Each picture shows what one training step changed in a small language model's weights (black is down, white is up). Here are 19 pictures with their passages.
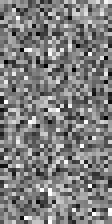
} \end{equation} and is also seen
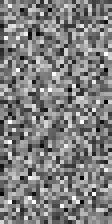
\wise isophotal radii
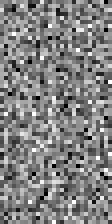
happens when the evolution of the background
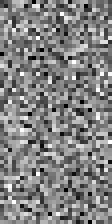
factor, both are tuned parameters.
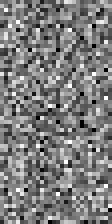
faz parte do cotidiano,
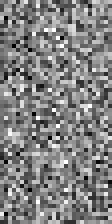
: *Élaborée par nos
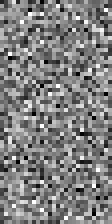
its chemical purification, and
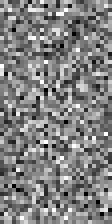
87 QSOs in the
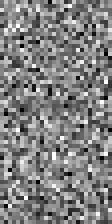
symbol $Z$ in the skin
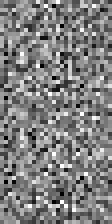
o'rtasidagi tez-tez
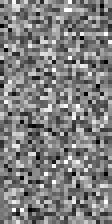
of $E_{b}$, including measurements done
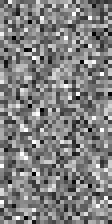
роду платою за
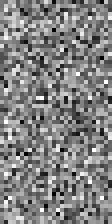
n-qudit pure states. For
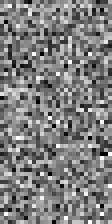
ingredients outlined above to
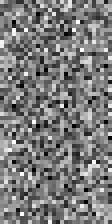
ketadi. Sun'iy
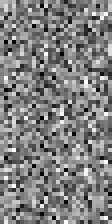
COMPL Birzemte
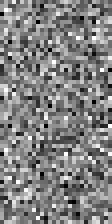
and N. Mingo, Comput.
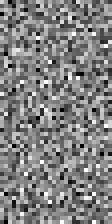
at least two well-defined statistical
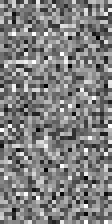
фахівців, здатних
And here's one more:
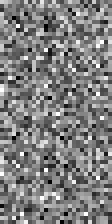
va etnologiya fan sohalarining
